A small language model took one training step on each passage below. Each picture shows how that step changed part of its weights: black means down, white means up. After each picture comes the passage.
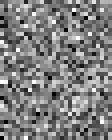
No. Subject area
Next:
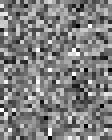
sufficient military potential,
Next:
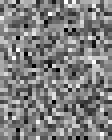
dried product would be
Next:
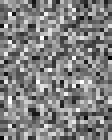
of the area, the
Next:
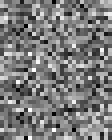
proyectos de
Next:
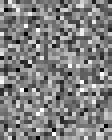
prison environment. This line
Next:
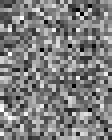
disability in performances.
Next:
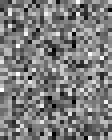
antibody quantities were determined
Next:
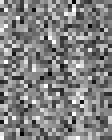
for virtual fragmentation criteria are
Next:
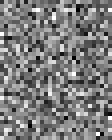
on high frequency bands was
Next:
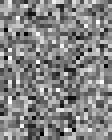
Hence, the linear regression model
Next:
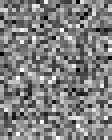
Bhawan runs
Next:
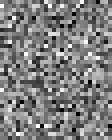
responsive to symbiosis
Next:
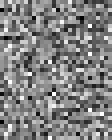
first one is the free space
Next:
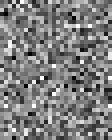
in the pelvis.
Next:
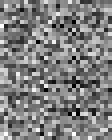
infrastructure or problems with information security
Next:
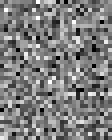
bifurcation in
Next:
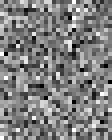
or use methods which do not
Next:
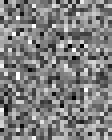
Code Validation with Experimental
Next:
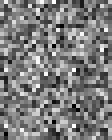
military Defense
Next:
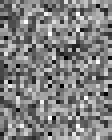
village's economy in the
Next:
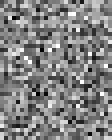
counterbalanced by a small
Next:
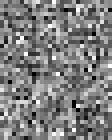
exceed the current bovine
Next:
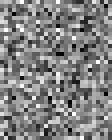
part aimed at gathering their
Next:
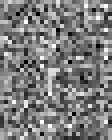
in synthesis of coordination complexes
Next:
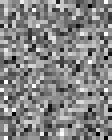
a maximum score of 36,
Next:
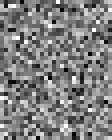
specializing in Scopus
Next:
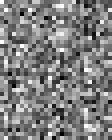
thereby obtaining an overview of research
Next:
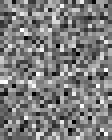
Ukrainian which might
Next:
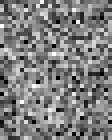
Parents' Involvement
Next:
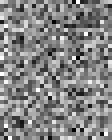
embeddedness of participant engagement are
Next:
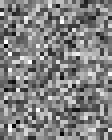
roughness, according to the
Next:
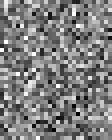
flask were stirred
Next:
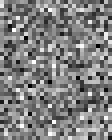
performed a one-man assist
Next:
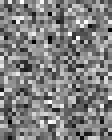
(CRVO). Figure
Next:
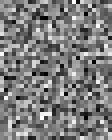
variants in the designs
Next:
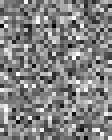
the number of failures remaining
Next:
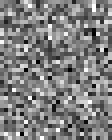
demonstrated by their lower MDA
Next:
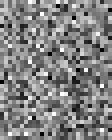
adoption of ORCID within
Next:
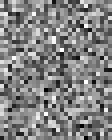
piece calls for strengthened
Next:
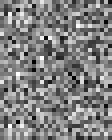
used, whereas the advanced calculation
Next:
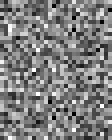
low frequencies that it does not
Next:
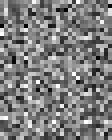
allowed; optionally,
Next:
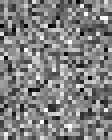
For instance, spatially
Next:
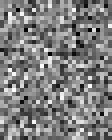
of the TS3
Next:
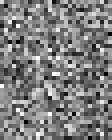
consider weather variability, which
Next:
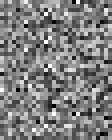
supported by the literature that describes
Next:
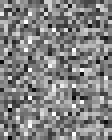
and occupational exposure to
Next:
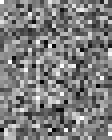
- Good Laboratory
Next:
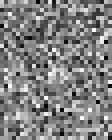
is a social area that is
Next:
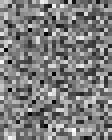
OF PRESENTATION
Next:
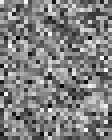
will have been discussed in the
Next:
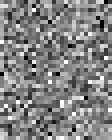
from total diet RIVM
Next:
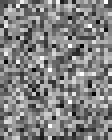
BINS, a comparative
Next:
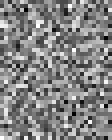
and political support. “It
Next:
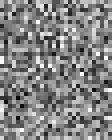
introduced into the industry. If
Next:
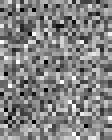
forest systems and better biodiversity status
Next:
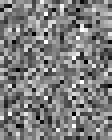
production across the critical sectors;
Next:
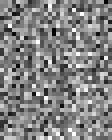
the assets and liabilities is
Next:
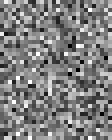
in the last few years,
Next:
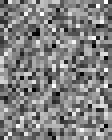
11 d. This suggests that
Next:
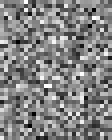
knowledge using social networking,
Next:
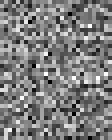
various important chemical parameters acting
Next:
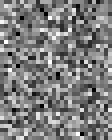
given in the SPRO
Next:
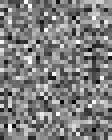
hardly adopted by the livestock
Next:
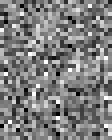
INTRODUCTION Submucosal
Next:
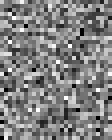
at all ages, for
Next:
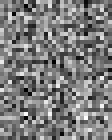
the coordinates of the cell
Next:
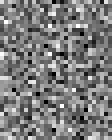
DMPs can also support
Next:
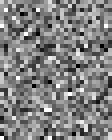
criteria: - Patients who have
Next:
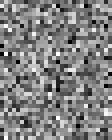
(2011), Heritability of
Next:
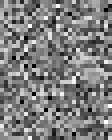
and other phosphorus compounds in
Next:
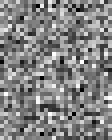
**Degradation of
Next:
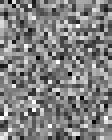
the oven. Care should
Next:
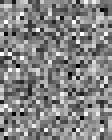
Pure and mixed bacterial
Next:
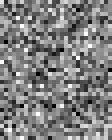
section presents the results derived from
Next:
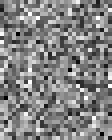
day off yourself.
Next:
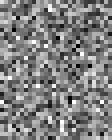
be used for the various skin
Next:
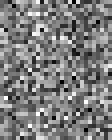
feature detection and tracking and
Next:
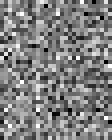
paper is studied and compared the
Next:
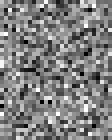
possess both positive (low
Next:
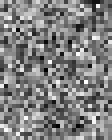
has tried his pen.
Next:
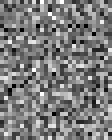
tract infections can also cause
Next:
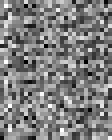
to the variation of the ratio
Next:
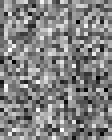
The study of the structural and
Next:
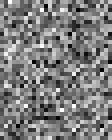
systems and observed that production of
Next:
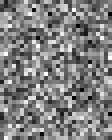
transfer of cash etc.
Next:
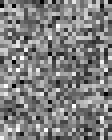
and investigate the phenol and
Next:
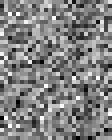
intensity and volume of human interaction
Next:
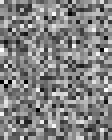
is described. Introduction A signal
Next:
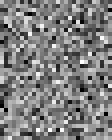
pipe. In these
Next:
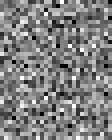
interdisciplinary collaboration, and ensuring
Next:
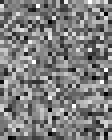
and guilt in
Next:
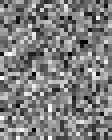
altogether almost a
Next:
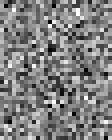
² Swinburne
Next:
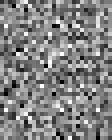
between African, South American and
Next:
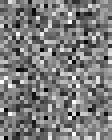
relationship between management information systems and
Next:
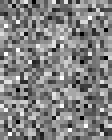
i.e. less than
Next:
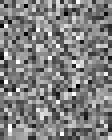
the locale, the reported
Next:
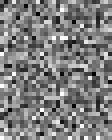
as whether organizational identification or communication
